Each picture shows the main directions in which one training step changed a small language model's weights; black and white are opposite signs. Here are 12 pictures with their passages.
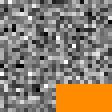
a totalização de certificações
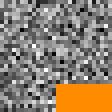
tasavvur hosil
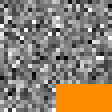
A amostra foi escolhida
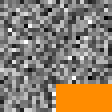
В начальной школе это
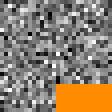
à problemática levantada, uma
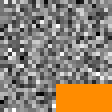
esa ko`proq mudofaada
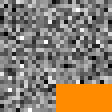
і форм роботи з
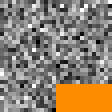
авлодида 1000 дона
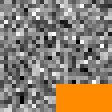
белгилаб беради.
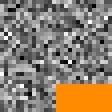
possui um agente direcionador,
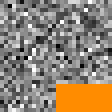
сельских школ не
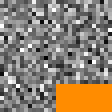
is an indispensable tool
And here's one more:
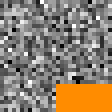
Джалилов А.Т.*
